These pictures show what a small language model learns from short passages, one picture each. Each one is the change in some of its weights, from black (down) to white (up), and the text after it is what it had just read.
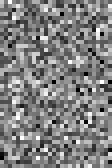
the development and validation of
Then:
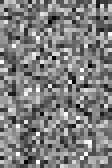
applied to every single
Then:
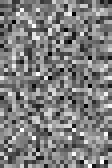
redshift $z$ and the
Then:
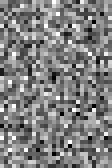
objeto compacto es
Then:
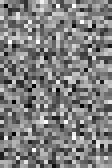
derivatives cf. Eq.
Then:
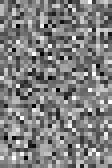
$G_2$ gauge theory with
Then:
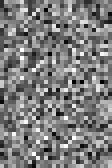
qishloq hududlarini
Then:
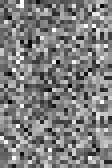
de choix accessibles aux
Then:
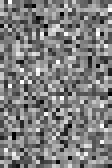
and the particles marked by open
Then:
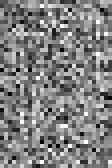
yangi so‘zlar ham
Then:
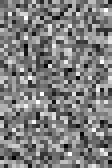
Konchilik jarayonlari va
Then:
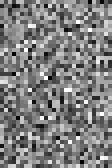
reply is an expression of
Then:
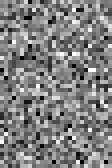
primo libro a
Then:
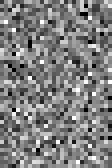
com o tema “Cidade
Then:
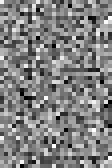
», elle peut
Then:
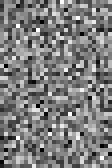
til o'rganish
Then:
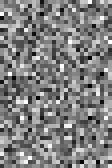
$\bomega$ whose associated
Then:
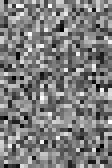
be seen in JVO images
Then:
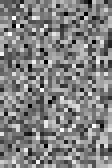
toujours en
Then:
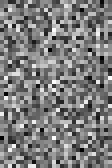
from thermoelasticity.
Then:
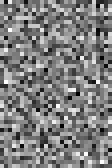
discussed the implementation of nuclear spin
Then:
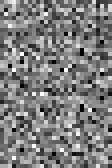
lattice where each component is
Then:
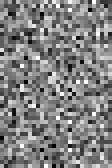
in terms of the eigenvalues,
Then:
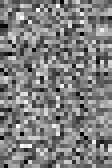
involving first- and
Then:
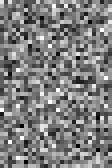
by the requester. In the
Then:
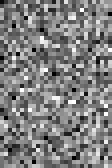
This result can be understood
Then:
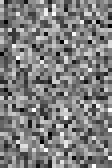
emphasizes that the
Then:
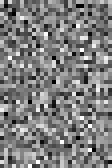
collectively verify the
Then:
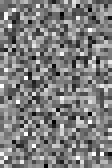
van literatuur. Het
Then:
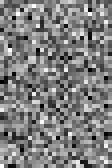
proses pendidikan
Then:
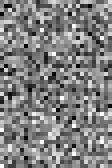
different confidence levels, so
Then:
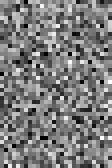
metallicity, the dust
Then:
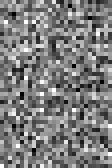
VA ULARNI
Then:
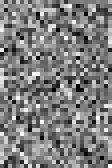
sector productor no disponen
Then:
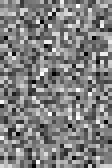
bei der Ausarbeitung
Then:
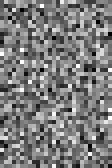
jamoa bo’lib
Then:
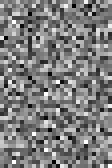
turismo una actividad en
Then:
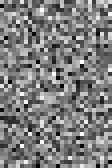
system we consider is depicted in
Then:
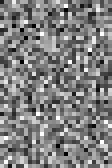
berilgan. Abdulla
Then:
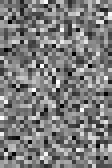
different jet cone sizes
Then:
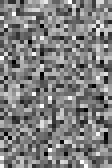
is nontrivial: there is
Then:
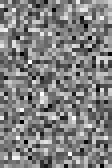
will, upon multiplication with
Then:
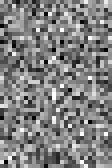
of trace-preserving
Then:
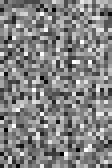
PO Characteristics**
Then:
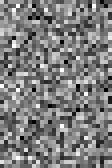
the proposed data augmentation approach
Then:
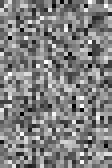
c.first_name ||
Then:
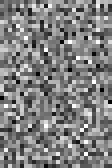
to construct wave packet solutions
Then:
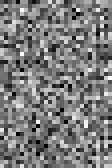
required by Nyquist
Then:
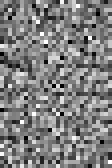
for an additional, tunable set
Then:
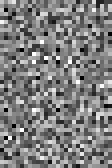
significantly improved compared to the
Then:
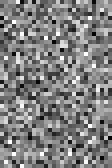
aún más la brecha
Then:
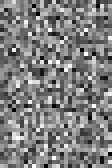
properties and microstructure of
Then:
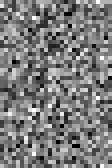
geometrical width of junction
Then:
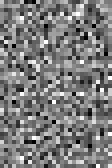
are propagated to the
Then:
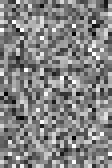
угла ставится
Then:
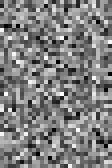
normalizing syntactic features
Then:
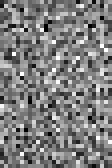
recherche sont
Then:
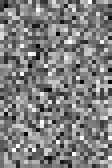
$h$-th iteration can
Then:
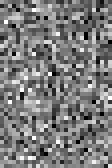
War II. There is a
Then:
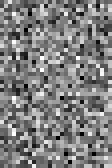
calculations, we also find that the optical
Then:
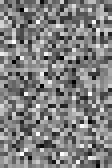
et couleur de la
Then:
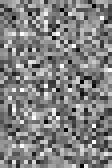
в Галичині –
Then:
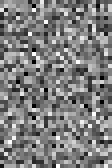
terms with operators of mass dimension
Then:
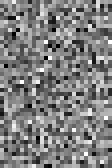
suppression due to the rather
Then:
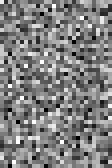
(S) and the several noise sources
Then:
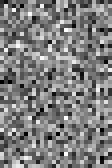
rings. The first and the second
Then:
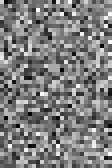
the elliptic families
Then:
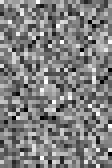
на інноваційність,
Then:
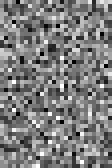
generate corresponding speech due to
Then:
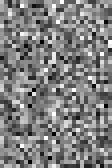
from Dipartimento di
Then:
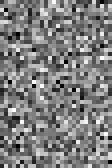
similar. This is because in the
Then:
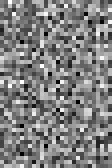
with the technique used by
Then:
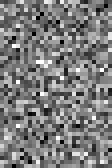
the presence of concomitant
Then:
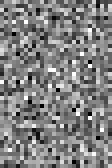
высших учебных
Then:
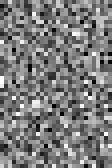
suas obras temas
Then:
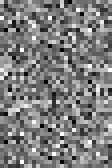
Let $x_p$
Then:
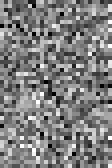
the temperature range 12 K to 300
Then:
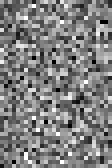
a sign on $\mathcal{H}$
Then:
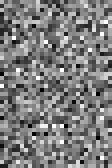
The dust was in a
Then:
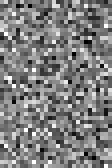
Ushbu meliorasiya
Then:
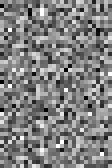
we found that the order parameters
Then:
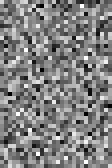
проста середня
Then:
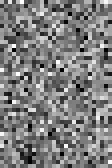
inside the core is then given
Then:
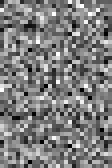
некоторой творческой
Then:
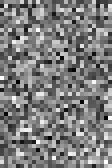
Therefore, we measure the beam size
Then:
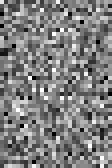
and 18). As tests with
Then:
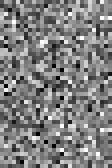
become one of the important indicators
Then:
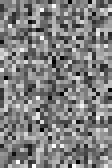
millatning o'z
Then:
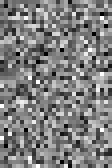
away from walls and
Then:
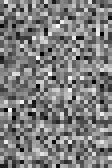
is broadened purely by
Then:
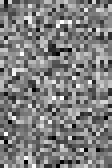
studied the optical reflectivity of
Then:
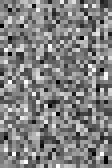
plane. Each electrode
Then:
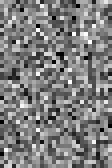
3 tardı qosıp
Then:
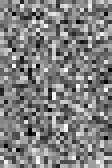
/ remoto) na
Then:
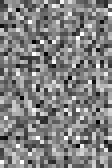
linguistic expertise and
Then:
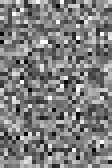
We set, without loss of
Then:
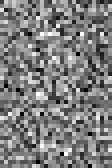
solution of the stellar structure equations. It
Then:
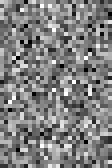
de crise informacional,
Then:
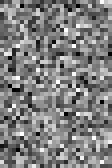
in the pyracylene
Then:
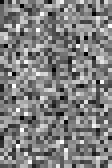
Energy Resilience Model
